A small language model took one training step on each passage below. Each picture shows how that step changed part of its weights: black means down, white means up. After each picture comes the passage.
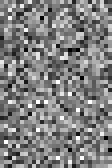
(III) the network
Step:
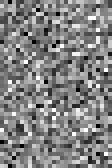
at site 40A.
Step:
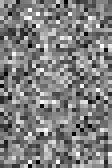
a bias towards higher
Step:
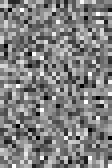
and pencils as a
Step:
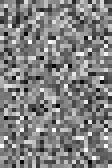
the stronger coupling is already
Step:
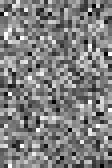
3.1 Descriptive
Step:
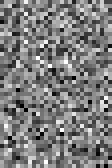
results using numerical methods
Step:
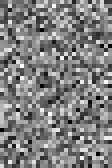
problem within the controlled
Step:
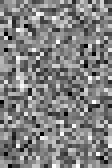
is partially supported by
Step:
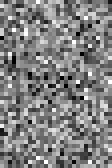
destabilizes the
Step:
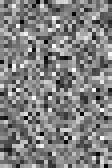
\ln Z(\alpha)$, where
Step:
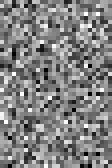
has its entries independently
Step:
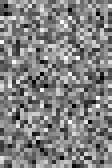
slopes for SGR
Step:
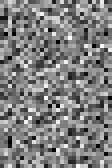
bubbles being
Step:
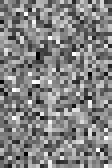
detection significance of a given
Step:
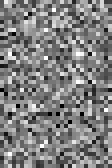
evolution of POM systems starting
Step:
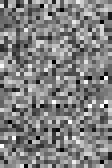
the result will depend on whether
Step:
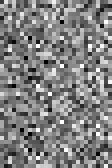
primacy of the
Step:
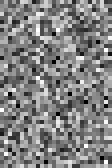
it challenging to extend
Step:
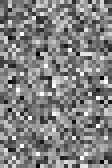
problem that depends on their
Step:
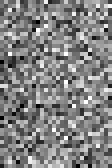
right-hand side of
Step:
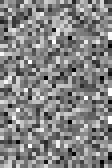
the Mn1 plane
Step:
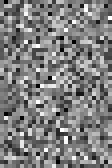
parts, which we have
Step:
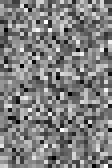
circles and boxes while the
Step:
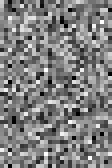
found therein). In this work,
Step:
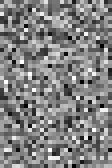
to assess the situation
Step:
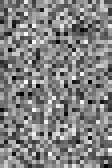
both stars in the plane of their
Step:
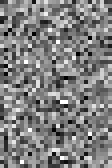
consider that countries in
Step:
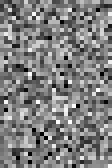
Here we assume the parameters
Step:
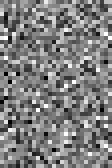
with respect to the $\om$
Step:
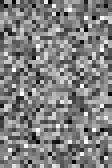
approximation used here being
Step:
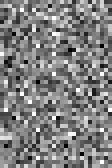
actions performed by different layers
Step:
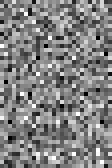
work equivalently with
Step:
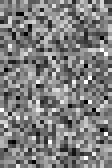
upward by diffusion and
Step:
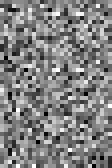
the neutralino
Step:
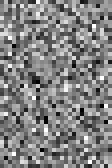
States government,
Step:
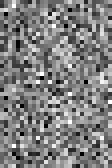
note}: The reported parameters
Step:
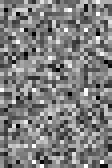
long as $J_{{\rm
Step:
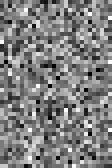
for nucleons based on the proposed
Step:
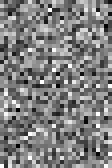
the same form as the matrix in
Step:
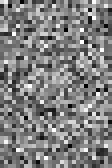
the spot parameters remain constant for
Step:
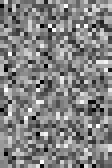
Mock Meson Model)}
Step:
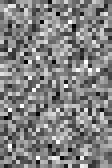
through which it travels.
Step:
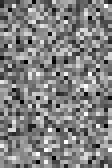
finite $n$, it
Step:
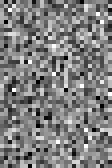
actinium can be considered
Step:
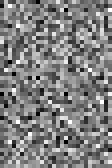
and microstructure
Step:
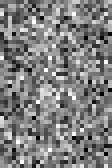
of order the distance between layers
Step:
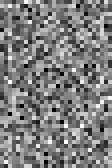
threshold pump power
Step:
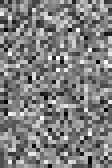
represent the number of documents
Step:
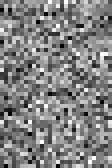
to the near-infrared
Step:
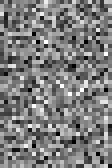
with a batch size of
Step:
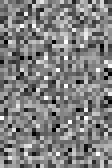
surrounding vortices in
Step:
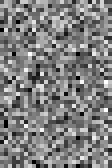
multiple data sets in the
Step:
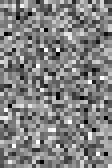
$X$ is a special case
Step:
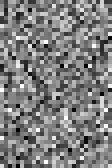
solved using the relationship
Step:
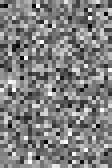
body size (larger
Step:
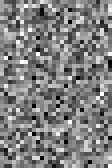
{P.~A.}\ \bibnamefont
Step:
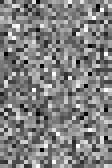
thereby accruing state.
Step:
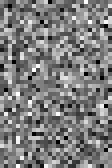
the data. Shadowing
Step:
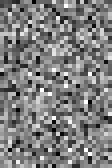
$n$, of series array
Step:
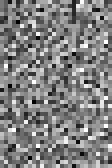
both positive and negative
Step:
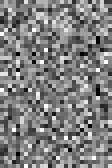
the stars ($\sim$400
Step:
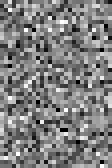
fact that (\ref{metr})
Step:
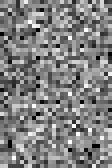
For theories defined on the
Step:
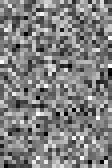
tag depending on the tag
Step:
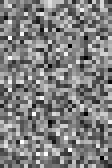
task. Our proposed frame
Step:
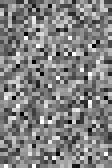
of centrality , with
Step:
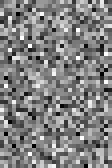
in addition to the previously identified
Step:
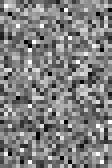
microresonators characterized
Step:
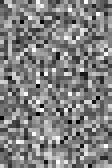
often small, with only a
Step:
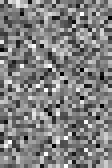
indicated that the API
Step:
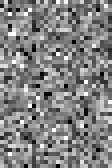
\ \forall \rho\in
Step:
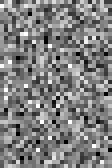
LD limit $\tau=0$
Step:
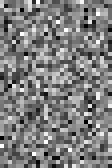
the membranes of
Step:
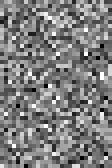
shift from learning to
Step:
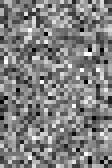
distribution of identified current sheets
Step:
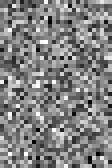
dynamic analysis tools.
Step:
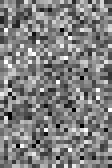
the (increasing)
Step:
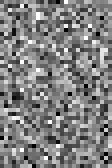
This process is repeated until
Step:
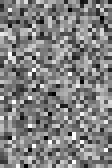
Suppose that the user
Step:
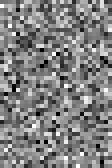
D$, $\dmax$ and
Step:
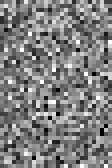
the first box can be used as
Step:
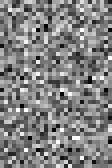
FFT, and 40
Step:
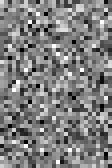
\ldots N-1$ and
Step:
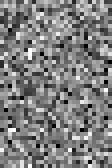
the energy and on-site moment
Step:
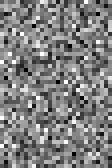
\states \mid
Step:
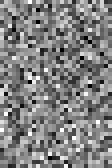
S atoms [35]. Such
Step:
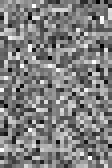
opted to let GUT
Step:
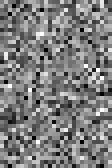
Barren Plateau?
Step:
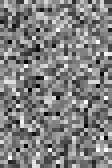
the molecular axis,
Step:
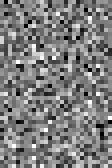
of elemental solids that
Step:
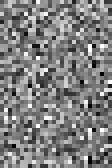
analysis demonstrates
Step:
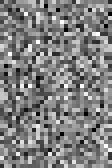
bound state at $\bm P =
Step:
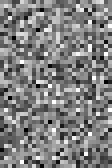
gravitational potential increases the number
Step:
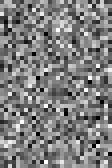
to pass vehicle
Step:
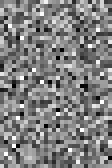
full loss given in
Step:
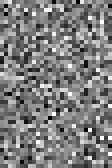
and asymptotic
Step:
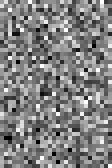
D.~Xie and
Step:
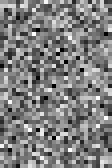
$G(r)$, reflected
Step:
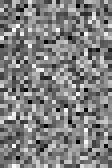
is forbidden for
